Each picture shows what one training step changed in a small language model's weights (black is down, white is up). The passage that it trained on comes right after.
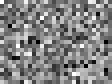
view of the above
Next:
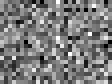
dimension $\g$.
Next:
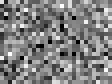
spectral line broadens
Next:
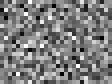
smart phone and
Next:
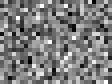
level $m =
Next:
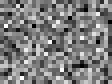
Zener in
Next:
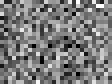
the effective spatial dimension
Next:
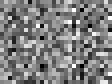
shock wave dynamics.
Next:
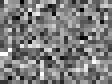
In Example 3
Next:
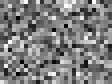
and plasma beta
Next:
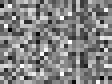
also important to
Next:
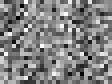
rank. An important
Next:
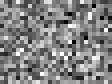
by other characters
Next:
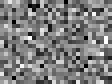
(dashed curve),
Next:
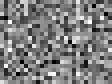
and the summation
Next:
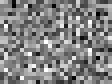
at the focal
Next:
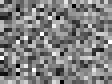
a line of research
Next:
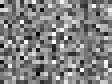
is high enough to
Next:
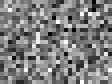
We show in Section
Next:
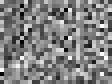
values of the
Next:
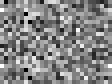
this study was the
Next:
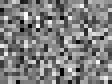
harmonic oscillators}
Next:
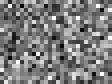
electrons and the valence
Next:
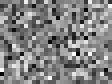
propagation of the
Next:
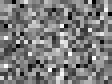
An overview of
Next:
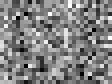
it formed. These
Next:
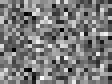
LDPC is
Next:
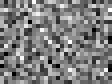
was approved by
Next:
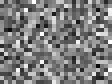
a function of the
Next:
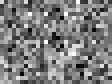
quark. The
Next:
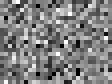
to real world network
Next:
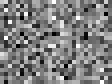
and using the values
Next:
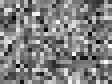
The calculations were carried
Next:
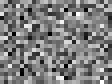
where the values of
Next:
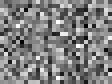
when only patients
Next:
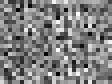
of parameters with increasing
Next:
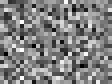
inset of
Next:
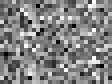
declare no
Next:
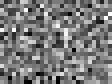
effects a phase shift
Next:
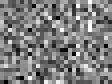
of black holes at
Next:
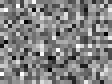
is because the former
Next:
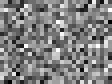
during 6 h to
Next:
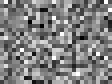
in the Sun's
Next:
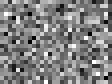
solving the SDE
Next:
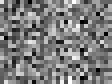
case, ${\cal
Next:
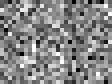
a construction for
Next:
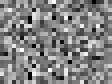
The inset shows
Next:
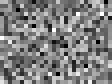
of height $\sim
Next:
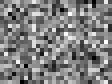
2010. The evaluation
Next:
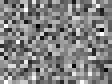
the dominant part of
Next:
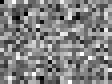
we analyze implementation patterns
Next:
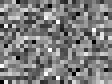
\dot m -
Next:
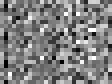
configuration space of the
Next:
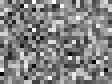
from the cap
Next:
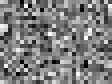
and areal radius
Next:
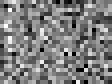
(labeled by
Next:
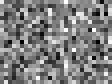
So, the distribution
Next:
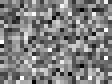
numbers in the
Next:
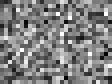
searched for in
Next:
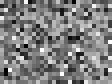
largest $m$
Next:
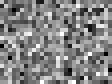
positive for all
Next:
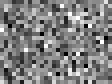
of states calculated for
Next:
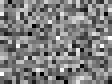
to the scattering volume
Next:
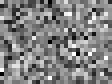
shape of the
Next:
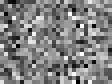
bound of the soft
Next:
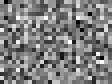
the stress-energy
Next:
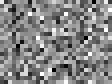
turns out that
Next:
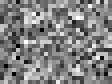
entropy equation for one
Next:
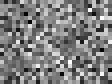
a robust system that
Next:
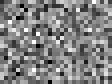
proactive and dynamic
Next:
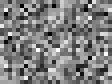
D. and
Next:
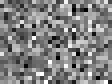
in the derivatives of
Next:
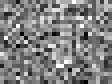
and we have
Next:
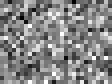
for the fully connected
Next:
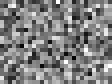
cluster as input
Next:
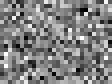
that allows determining
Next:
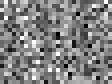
composited results
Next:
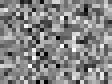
as shown in
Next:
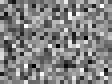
of the total cross
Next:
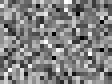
attached to
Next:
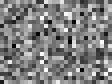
possibly a
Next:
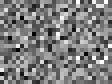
over the first
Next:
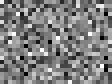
the $j$
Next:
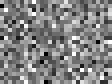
is observed in
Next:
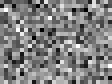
to be computed via
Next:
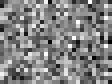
These findings help
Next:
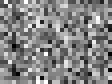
transport behaviors for
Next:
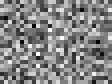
this, in
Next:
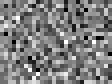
solid (red)
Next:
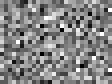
the sub-jet
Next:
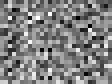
community enhancement measure
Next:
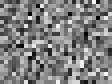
as a possible excited
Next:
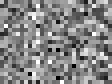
way as follows:
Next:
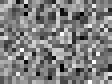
in absence of additional
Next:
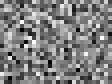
in standard model of
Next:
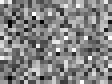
profiles, derived from
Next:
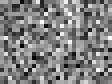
to neutrino $\langle
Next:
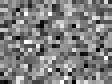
rates by a factor
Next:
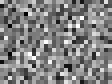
above spacetime is the
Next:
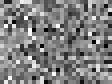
constituents such
